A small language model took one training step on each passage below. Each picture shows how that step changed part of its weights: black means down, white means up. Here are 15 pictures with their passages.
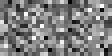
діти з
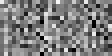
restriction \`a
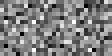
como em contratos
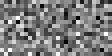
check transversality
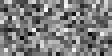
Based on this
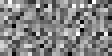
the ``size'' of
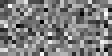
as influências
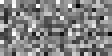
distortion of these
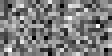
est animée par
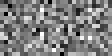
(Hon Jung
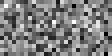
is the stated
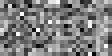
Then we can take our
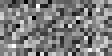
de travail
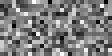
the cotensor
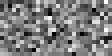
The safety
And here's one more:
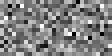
of $n$-dimensional
